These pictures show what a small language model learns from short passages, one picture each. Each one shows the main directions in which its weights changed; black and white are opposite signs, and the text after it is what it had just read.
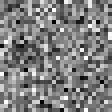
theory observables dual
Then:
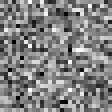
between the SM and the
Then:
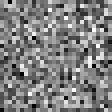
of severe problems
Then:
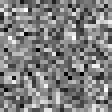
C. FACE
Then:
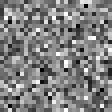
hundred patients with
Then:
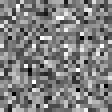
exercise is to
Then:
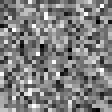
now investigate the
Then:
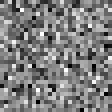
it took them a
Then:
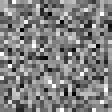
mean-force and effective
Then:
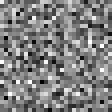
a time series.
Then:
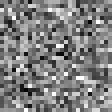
consist of all the
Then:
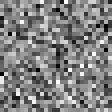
period not exceeding
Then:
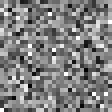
Chemistry Education
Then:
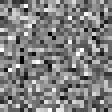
sunlight and another
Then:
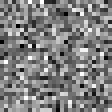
between the initial condition $
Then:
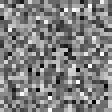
is 46 years
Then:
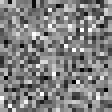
of relevant software
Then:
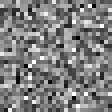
the impact on the overall
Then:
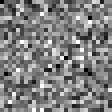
out a smaller-scale
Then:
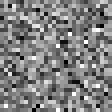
or cation and
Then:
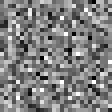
We find this in
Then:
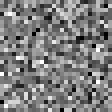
advanced technology in both
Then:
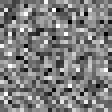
issues. The first and
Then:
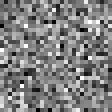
core tensor and
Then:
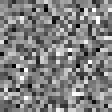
\quad \Phi =
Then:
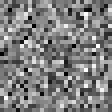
Physics, University of
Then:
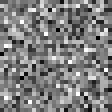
arises, at least
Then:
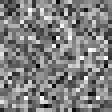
challenge because they
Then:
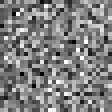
a summary of the
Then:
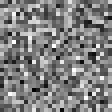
the difference between these two
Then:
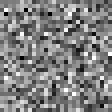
DFT codes are
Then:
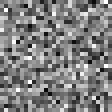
a positive imaginary
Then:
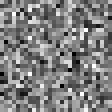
the R&I
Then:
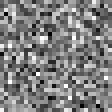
chemical exposure
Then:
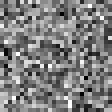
Also, the
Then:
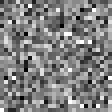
argue that Newtonian
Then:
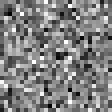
output material flow. Figure
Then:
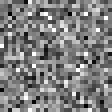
plot created using a
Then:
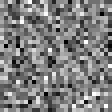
were transferred to
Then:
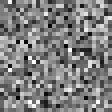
of the incident
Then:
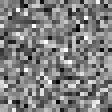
place enunciation
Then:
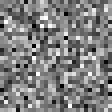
order to determine the position
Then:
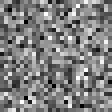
phase of the simulated
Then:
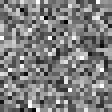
health and wellbeing
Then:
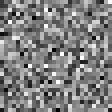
achieve a sustainable
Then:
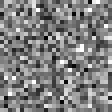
competence. In my
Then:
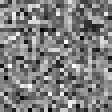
the speed of light.
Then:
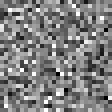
lesions. This
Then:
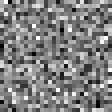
where antibodies
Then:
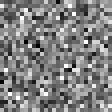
"VIR science
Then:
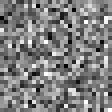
generic analytical results
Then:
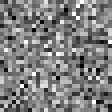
combination of parameters.
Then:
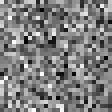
Joint Programme
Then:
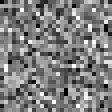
it emerges as three
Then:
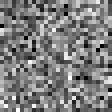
compared to the field
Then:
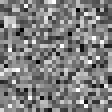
- Clinical
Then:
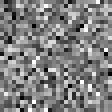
various spintronic
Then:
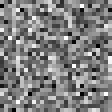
to end the affair
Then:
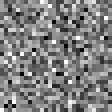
diagram of Hf
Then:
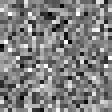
finance world thus
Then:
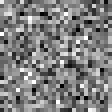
measured another sample using the
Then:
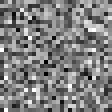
the much smaller nearby
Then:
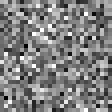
and at low level,
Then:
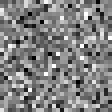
< t \leq T
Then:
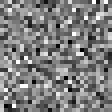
connectivity are
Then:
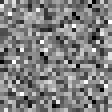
correctly normalized
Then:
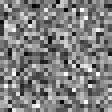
Reads from
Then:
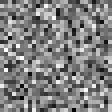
their functions are reported.
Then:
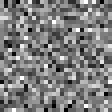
– This poster
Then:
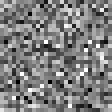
function of the number of
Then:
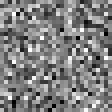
the framework of generalized
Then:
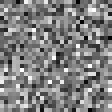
\rightarrow 0$ at
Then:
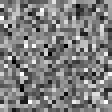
of Engineering}
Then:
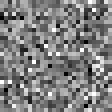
of Oregon,
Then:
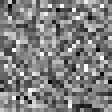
shape of the
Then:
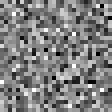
that shaped the
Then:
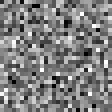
the idler frequency
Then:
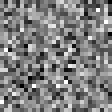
if each day is
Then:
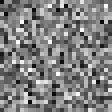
safety in real time and
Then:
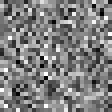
area to volume ratio
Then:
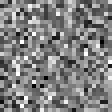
the sample has increased to
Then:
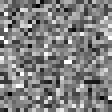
AGN feedback.
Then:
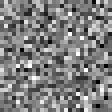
could be related to the
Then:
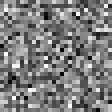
first assume that the average
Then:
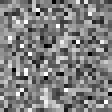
syntype series of
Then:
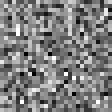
To the best of our
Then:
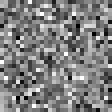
acceleration to the
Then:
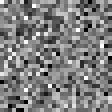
two distinct,
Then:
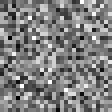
considerably more significant and
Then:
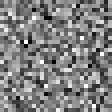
generation in the studied
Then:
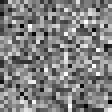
above the decisive
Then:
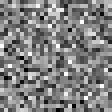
and communicate.
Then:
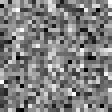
to check if the
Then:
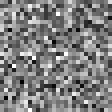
the solvent is
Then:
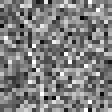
known as strategic
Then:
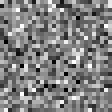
to see it as a
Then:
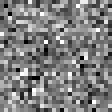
also stated in
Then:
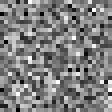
citations to show
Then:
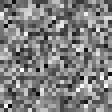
involvement that they
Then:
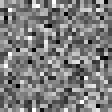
der Schweiz,
